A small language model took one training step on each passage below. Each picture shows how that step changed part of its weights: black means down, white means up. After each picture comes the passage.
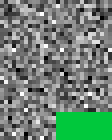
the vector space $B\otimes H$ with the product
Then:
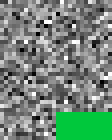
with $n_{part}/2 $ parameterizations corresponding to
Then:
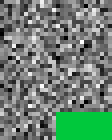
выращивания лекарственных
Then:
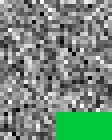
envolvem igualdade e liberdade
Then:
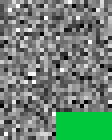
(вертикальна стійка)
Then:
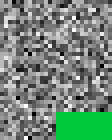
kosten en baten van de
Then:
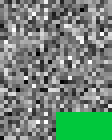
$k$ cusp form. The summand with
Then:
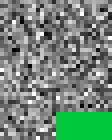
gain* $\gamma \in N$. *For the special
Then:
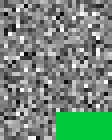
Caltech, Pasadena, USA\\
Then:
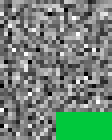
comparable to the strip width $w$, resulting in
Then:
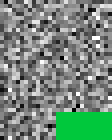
happen to be of those split before the last step
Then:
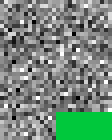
y barbarismos del lenguaje propios
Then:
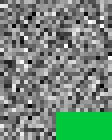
by a formula (with $x$ running over
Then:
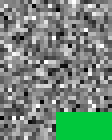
the success of proximal gradient algorithms is that its
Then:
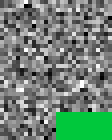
"Bobur va jahon madaniyati"
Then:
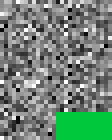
en los ingresos públicos y en la
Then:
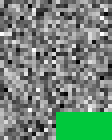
it to the frontier. If we have seen
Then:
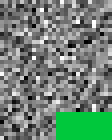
car and i'm used to felling my car with
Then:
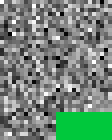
on manifolds. The condition we assume on the metrics is a
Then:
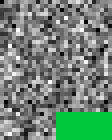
with objectivity replaced by {\em
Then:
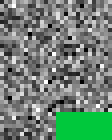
obyektiga ham, tinglovchiga
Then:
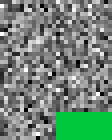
бесхозного. Также
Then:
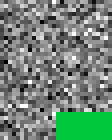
it can serve as a key for the generation of a
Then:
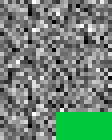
BERUVCHI MA'NAVIY
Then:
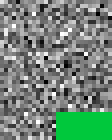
egoizmu, ontologicznego
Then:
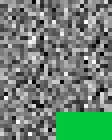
unes des autres, autrement dit :
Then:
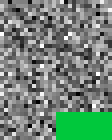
\left\vert u_{k}\right\vert
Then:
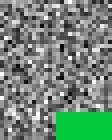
or $y$, and $$\bullet g^{\bullet*}
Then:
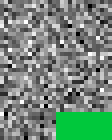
Infantil y Primaria de un área
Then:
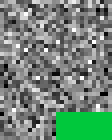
infinite-spin representations as well as supersymmetric
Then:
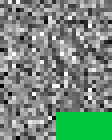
with uncertain involved parameters. The same is investigated with
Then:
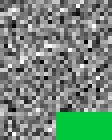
sistematicamente as patologias. E por fim
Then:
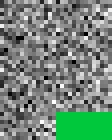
3 курса и 27 человек
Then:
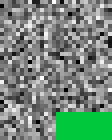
talk upon which this paper is based (no
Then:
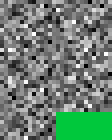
GMM-UBM models. The LLR
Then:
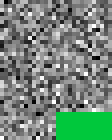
року) Проте нестача
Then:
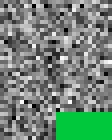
CHambers, MCH) made of 5
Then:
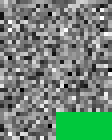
1-parameter families of the exceptional
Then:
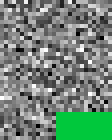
Dushanbe: "Maorif"
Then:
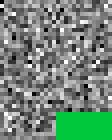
conventional metric variables can be given in terms of elementary
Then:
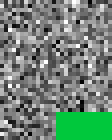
que possuem mestrado. Com relação ao
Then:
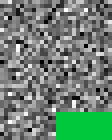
NMOC NH ₃ SO
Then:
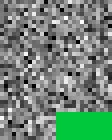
episode were fitted by the GRBM
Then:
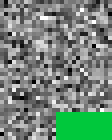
fields and build the actions which properly describe irreducible
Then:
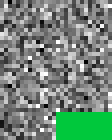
the inclusion $0\in \partial
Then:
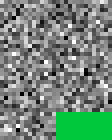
ряду Тейлора (2.41),
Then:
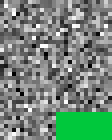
from the fact that $X_n(f)$ is
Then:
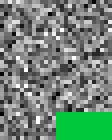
circle with perimeter $L$. $L$ here
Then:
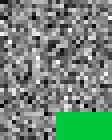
will be clear from the context). As usual, setting
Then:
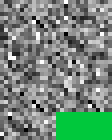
to centralized unit) and the central computational unit.}
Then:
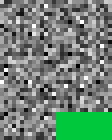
gli autori. È a questo
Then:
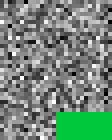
find that the clumpiness of interstellar
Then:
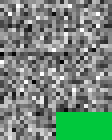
pre-defined metric on the generated audio. In
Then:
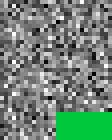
inequality to obtain the last inequality. {\bf
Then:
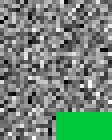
xil tadqiqotlar bilan o'rganilib, bu
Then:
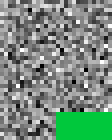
evaporated on a nanoroughened
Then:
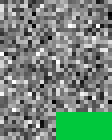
тупроқ унумдорлигига
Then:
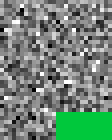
of $\Omega$ ensuring the latter to hold are
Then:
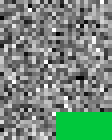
акцент сделан на применении
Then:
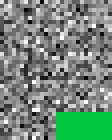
не используются в повседневной
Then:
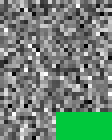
the map $$ f \mapsto |f(U)|
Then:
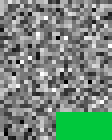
area. Solid lines indicate the trace of main
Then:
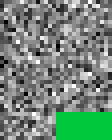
in treatment time for cancer]. **Fig.
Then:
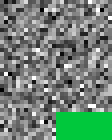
bo'g'imlar bo'yicha oqning
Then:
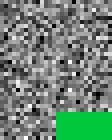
frontiers and applications IV}
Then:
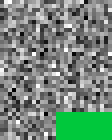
scale of 5 min is omitted due to a too
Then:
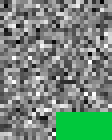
two boundary conditions. Only in the cases
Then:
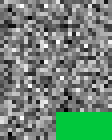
the $y$ axis. All $x$ and
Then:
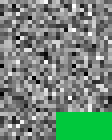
and Environmental Science. 2020/12/1.
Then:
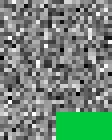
binary optimization (QUBO), also known as
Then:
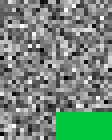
(except where genus theory suffices) directly apply
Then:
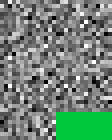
an automorphism $\sigma$ of $C_N$
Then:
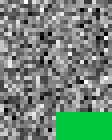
bouquet d'urnes
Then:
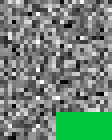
O presente trabalho teve por objetivo
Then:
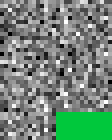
fits. (b) Same as (a)
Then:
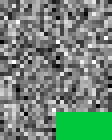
with psychological traumas experienced in
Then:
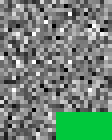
surʼatlari Yangiyer sh.
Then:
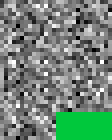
llegan a colapsar por el
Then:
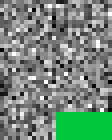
In [11] the last restriction was replaced by the
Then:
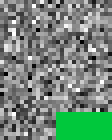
formula. If we consider only the linear terms, the upper
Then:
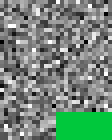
work. Proofs are collected in Section
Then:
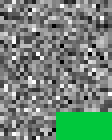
both $\pi(\mathsf{e})(z)$ and
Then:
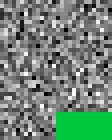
find infinitely many distinct pairs $p_i \ne
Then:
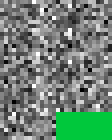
ayrim so'zlarga to'xtalib
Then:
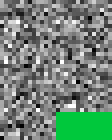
\cdot \big(D(u)\na
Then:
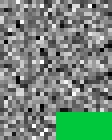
niet ongegrond is. A.
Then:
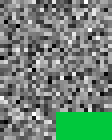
numerical estimate for the eigenvalue $\mu_2$. In figure
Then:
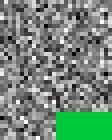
patterns and their types from eliminations of drawing and
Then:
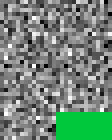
award of the Fonds de la Recherche
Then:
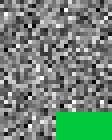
іноземних інвестицій [19]. На
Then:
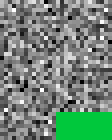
correct for the spherically confined polymer at
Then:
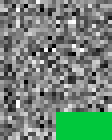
operation $\tau$ on $\Delta^+, \; \tau
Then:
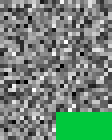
valores representam 2,23% da receita
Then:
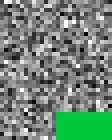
words the virtuality of $e^\pm$ in the
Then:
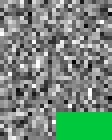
state space is transformed into a two dimensional grid. This
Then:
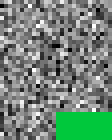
позиција ако детето
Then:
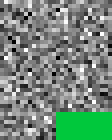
example (Fig. 2(a) and Fig.
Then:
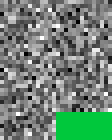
olishda foydalaniladigan qurilmalar
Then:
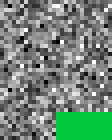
G is not a universal constant. It should depend on the
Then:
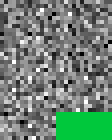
выраженной положительной динамике
